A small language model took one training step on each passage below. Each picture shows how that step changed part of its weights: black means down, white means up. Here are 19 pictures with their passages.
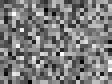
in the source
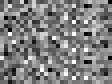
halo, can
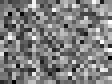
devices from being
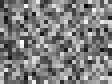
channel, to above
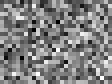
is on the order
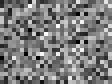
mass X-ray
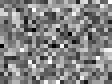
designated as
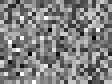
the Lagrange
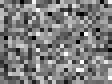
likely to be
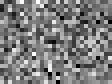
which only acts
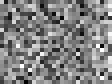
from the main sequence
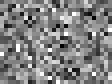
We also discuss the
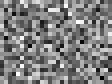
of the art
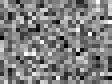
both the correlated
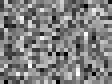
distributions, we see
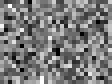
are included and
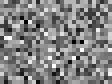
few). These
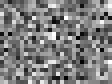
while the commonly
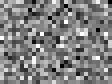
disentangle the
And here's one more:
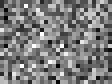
to obtain the
